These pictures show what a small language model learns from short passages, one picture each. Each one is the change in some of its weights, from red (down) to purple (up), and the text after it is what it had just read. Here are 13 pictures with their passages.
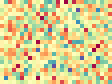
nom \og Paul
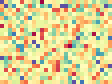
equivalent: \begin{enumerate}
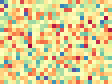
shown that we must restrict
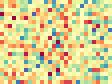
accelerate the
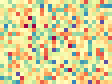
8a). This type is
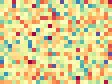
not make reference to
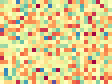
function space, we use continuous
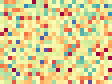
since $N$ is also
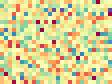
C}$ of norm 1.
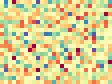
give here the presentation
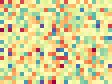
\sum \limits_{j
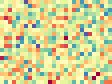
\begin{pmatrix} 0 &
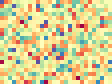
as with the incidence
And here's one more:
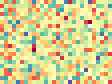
ergodicity and
